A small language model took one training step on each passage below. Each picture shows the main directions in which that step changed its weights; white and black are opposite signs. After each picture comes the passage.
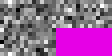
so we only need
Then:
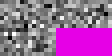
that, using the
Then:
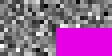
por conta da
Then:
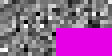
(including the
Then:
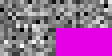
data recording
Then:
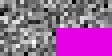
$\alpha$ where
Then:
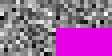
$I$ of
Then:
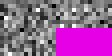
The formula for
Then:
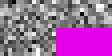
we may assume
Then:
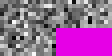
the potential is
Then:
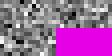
de controle
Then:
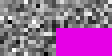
theories in
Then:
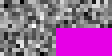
as typical
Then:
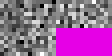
to the former
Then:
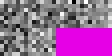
vector potential
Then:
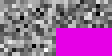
with complex structure
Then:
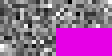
in the UV
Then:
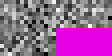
parameter is
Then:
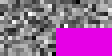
both methods we
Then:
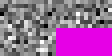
an action with
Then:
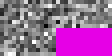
the Page
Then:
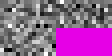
Such a boundary
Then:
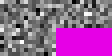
this bound can be
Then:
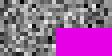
ist auf
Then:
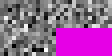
consider the right
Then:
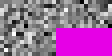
the field and the
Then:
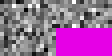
this end,
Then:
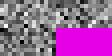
range linearly
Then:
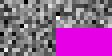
sources of
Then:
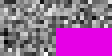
we have%
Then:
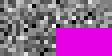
satisfied if the
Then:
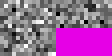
$G$ be
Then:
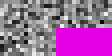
the spin of
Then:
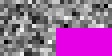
el cual
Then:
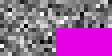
day run
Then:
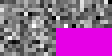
particle are
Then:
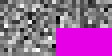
integer for which
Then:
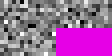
a generalised
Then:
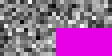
calculation of the
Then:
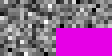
\qquad c =
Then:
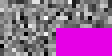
considers the case
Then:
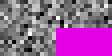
different distributional
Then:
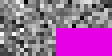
da prestação
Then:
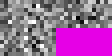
Lemmas 1 and
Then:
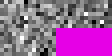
rotating at
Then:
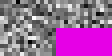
\leq -
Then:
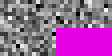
fit as a
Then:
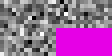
: Higher
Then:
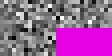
result for an
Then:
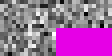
In the above matrix
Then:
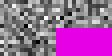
not know the
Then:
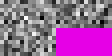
foram os
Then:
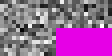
In the first
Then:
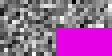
the $\omega$
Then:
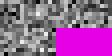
and valid
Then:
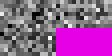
Suppose that
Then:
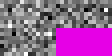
Since the
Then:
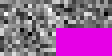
therefore had
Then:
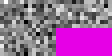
change the
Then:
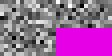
$Q$ is
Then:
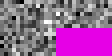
indicates the
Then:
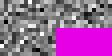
centered on
